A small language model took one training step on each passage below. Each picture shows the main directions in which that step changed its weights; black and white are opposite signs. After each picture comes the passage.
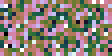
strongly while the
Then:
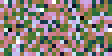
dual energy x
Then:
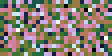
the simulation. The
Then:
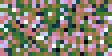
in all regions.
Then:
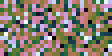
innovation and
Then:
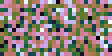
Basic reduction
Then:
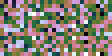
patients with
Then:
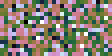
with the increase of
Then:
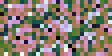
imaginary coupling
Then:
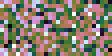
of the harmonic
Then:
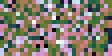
global differential
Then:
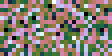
produces novel
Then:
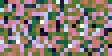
that although
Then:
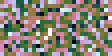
in five selected
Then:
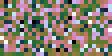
what is right
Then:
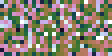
& Email:
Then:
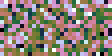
functional by a
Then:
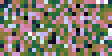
charge $Z$
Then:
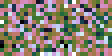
because of the computer
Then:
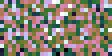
and reconstruction
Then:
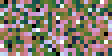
contribution to the
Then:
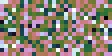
is introduced to
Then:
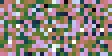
4(b) shows
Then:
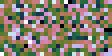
with signal hits
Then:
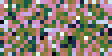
currently available and,
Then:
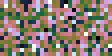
merely the
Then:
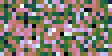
expressions of
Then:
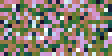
of PLA,
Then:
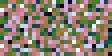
responsible tasks.
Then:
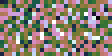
have limited the
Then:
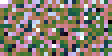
can apply the
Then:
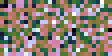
between the kinetic
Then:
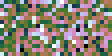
can be relaxed
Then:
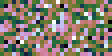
magnetic-field effects
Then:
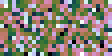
teachers in this
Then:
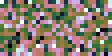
College of
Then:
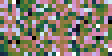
ml) and water
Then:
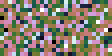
that privacy/
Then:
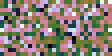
recovery method and
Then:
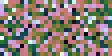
is much smaller
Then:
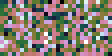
best gel
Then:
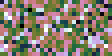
Good" level
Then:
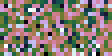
employs in
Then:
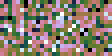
Following these
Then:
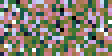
source. In the
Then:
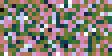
comparing with the
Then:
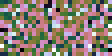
study included 334
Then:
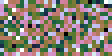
is supported by
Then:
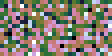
structures, as well
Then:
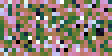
does not attempt
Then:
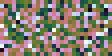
poor, as in
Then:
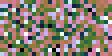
within hearing
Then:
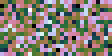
of sports
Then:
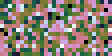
to find a result such
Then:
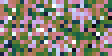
is attached
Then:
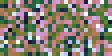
the equivalent case
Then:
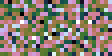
This process generally
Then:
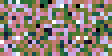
direct evidence for
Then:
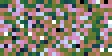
results, with a
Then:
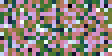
PV during the
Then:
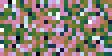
exchange length
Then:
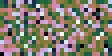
the height of the
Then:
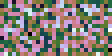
or pathological
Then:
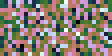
the chemical potential
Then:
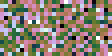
As previously shown,
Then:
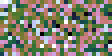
will not be considered in
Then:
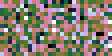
are authentically
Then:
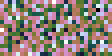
and a rich structure
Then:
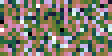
$X \in V
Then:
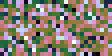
we receive the
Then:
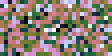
of Hinduism
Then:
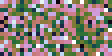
EMA, which
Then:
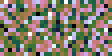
to the surface energy between
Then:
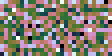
is no association found
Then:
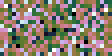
used both in and out
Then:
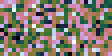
of four teachers
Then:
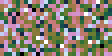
rupture with
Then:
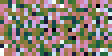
and records,
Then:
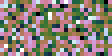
to rely on the
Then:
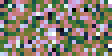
to zero and measure
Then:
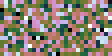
needles with their
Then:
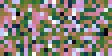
manifestation of
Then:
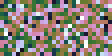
to persons with
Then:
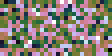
are almost
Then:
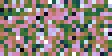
we consider terms upto
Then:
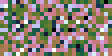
about considering
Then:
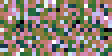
and D4 can also
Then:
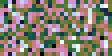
complementary feed
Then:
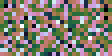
application configuration
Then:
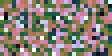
while young
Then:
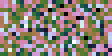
had calculation errors
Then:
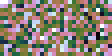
can replace
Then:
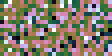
damage and
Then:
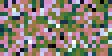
hotspot and
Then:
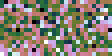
, since that is
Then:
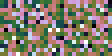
the association between
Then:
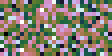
a diffusing
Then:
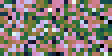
as *β
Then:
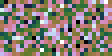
that are constantly
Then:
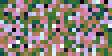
study, we also
